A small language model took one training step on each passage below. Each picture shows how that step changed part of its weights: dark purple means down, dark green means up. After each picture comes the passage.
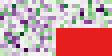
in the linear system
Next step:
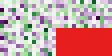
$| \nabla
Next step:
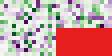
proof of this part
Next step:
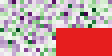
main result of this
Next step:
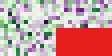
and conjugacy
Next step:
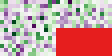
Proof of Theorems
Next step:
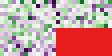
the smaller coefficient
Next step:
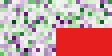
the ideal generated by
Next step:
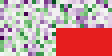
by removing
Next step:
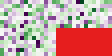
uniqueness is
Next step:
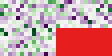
measures on a metric
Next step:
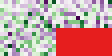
pour tout
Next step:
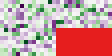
representations of classical
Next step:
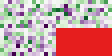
Lie algebra at the
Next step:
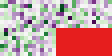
along a framed
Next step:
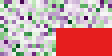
gradings on
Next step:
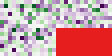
input data and
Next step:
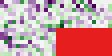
se apenas
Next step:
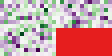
of the following theorem
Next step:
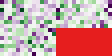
O}$. Then these
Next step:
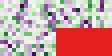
distinct linear characters
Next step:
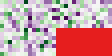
I$ be a
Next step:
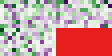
Then add to every
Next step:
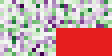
operator defined by $$
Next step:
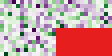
we can identify
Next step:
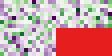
the acyclic
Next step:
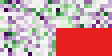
edge set of graph
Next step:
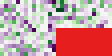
a coarse
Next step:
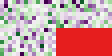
le cas
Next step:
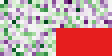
schemes over
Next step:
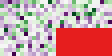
When $g$
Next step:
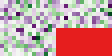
extends that for
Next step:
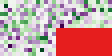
\] Let $\Lambda
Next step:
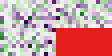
the asymptotics of
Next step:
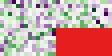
we obtain the desired
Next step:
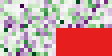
classes of order
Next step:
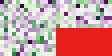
composed of three
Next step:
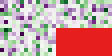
have the same number
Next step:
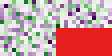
is a finite extension
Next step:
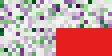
components. The
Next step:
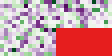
0$ and
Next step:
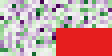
in general. We
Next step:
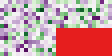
and right end are
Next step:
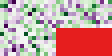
identifiability implies
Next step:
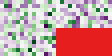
of constants defined by
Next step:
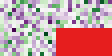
our approach is similar
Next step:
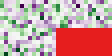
everywhere for all
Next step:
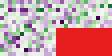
and the Hamiltonian
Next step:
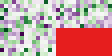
using the same proof
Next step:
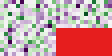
First, we provide
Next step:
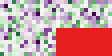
l \leq
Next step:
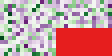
that, by
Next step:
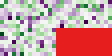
kernels. This
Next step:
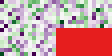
exterior power
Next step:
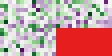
partial orderings.
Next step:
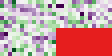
\lambda)$, and
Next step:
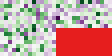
step. Instead
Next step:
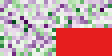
{\it modes
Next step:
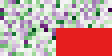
follows. The eigenvalues
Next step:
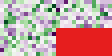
reach a desired
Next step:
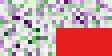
are the first values
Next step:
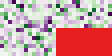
model for interactions
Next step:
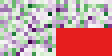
fundamental unit of
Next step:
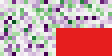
$X$ de
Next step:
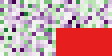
relationships between
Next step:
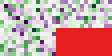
function nor the
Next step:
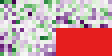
{\bf Proof of
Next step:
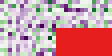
countable and the
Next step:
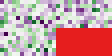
and finite time
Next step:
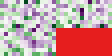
\in A,
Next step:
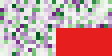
Department of
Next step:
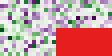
$m \in
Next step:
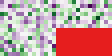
that they achieve
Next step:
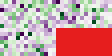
search space
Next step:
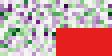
see that each
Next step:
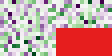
module.} The result
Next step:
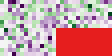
map $Q$
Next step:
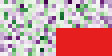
value $% \Lambda
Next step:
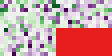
where $\a$
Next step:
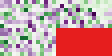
be compatible is
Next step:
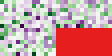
an element of
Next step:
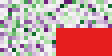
smooth $v$
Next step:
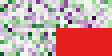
invariant, then the
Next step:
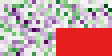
the equivalence of
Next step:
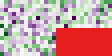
then there exists a
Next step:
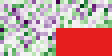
the number of
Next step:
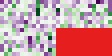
have, like in
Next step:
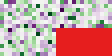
consider group homomorphisms
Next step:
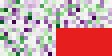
is also the case
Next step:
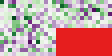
vector in both cases
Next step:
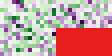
the dualization functor
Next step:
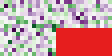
are given, we
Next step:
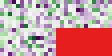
we introduce and
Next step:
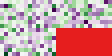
general, these
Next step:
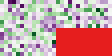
map $G:
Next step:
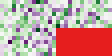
\right]$ is
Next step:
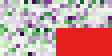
be a domain of
